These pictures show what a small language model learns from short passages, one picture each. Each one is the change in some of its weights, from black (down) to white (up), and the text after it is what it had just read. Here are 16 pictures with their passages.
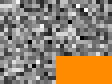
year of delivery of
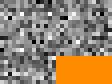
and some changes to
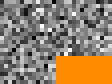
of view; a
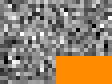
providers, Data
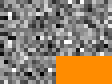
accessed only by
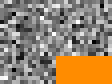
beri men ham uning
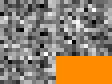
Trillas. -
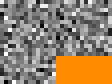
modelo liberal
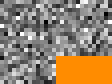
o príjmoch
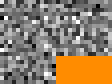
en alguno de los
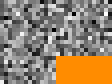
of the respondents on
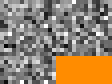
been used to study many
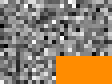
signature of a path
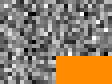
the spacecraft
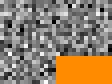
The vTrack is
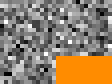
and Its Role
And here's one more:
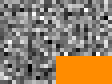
output is found
